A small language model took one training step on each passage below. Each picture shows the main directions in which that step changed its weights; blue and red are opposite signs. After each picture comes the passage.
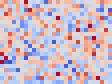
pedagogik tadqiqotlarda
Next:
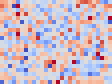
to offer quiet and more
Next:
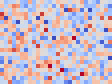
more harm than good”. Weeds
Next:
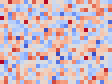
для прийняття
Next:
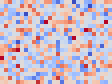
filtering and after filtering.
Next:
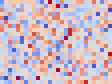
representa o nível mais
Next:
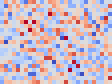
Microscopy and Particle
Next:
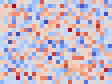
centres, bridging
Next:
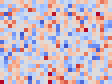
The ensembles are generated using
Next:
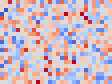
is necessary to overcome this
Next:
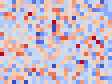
Practical Guidance*
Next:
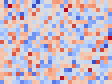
Since HAM is just a
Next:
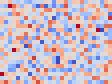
confirmed still) may imply
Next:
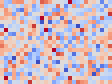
себе капитал
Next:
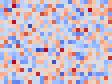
reported by Bauer et
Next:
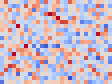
the presence of a turbulent
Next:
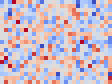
inevitably cause you to
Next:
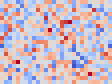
thickness. They have the characteristics
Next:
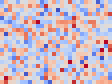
partially mimic the signal
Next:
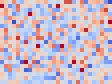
ж зацікавити
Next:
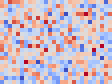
con el’ (Elia,
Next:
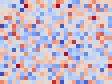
Managua. Obtenido
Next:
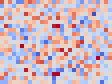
women claim to hate her
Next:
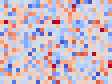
at a rate of 250
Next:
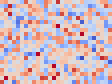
Led by [Baron
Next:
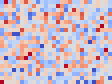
conducted where two factions are
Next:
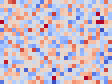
shows gangrenous distal
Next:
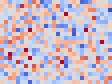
It was noted that some GER
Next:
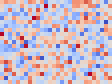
and the discriminator identified
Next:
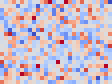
Wormhole [36]
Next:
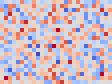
successfully contribute to the American
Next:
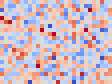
the balance between work demands and
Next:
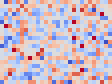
class¹⁶. Two
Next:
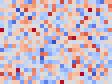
more) separate applications. %%
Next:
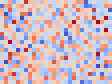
H., Fujii,
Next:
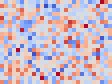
of the holding company „
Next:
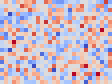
randomized clinical trials comparing
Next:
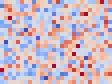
genders in leisure
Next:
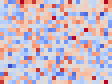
before and after the revision of
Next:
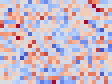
nearly so base usually acute
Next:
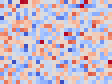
imaging and biology detection.
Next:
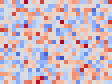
en la base de la crisis
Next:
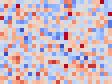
uses of cyberspace should
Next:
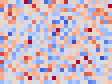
notation and definitions)
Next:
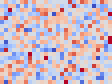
иметь полную
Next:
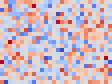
north and south poles
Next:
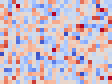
айбловдан воз
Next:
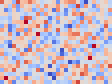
(1). Indeed, solutions
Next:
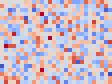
enforce our restriction to
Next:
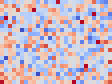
Union in April
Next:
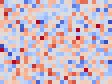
menyapu halaman,
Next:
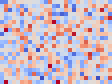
учащимися является
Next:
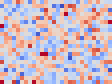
"how dare you ask
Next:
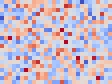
most matter is in galaxies and one
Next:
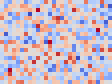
very efficient evaporative
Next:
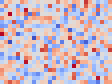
trailer (3)
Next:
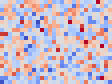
alternating current electronic engines
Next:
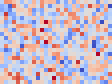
data links follow the
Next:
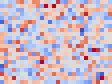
of the Focus Center Research
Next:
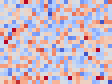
ocorrência, temos
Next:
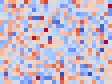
was respected throughout the data
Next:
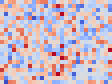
dissected area. In this way
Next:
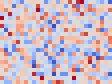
gegenüber den
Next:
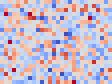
we show the spin disk plots
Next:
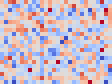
let $\Gamma(v)$ denote
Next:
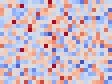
de l'océan
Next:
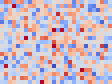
square loading is used to access
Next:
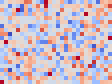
sociais lidavam
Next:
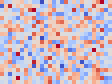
interligação com o restante
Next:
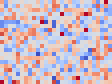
a vector \begin{equation}
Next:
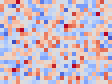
content validity. The reliability
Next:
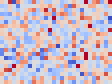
визначення ролі
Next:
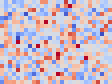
PCBs and the biological
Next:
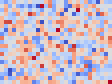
a clear a difference in the
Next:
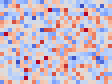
Average time to load and
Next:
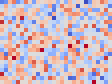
device, asking for the input
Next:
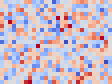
higher information gain are more effective
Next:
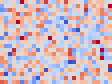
not within the $6p$
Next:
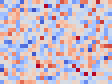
1: Frequência de
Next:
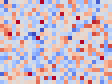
reduce up to $30\%$
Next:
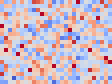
Ibid., p.
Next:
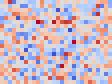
the image. The initializer
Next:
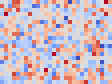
ochiq kon ishlarini
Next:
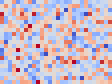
are at least an order of magnitude
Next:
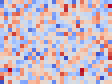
concepts am I going to
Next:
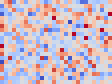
простой внешний
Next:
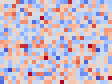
The direct/indirect transition
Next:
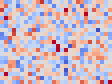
further support the suspicion
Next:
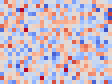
emitted from the bush
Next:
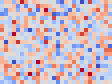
во мнении,
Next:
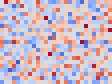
-helix B in
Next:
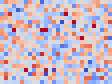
décennies [8].
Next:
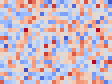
and a set of binary indicators for
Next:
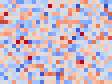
based on exergy. *J
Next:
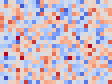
in the experimental situation. The figure
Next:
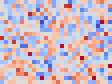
Par ailleurs, une
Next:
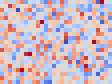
correlación consistente entre la
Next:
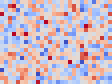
inclusivity are essential for
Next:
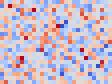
orientações do profissional.
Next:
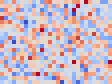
various fields and at different levels.
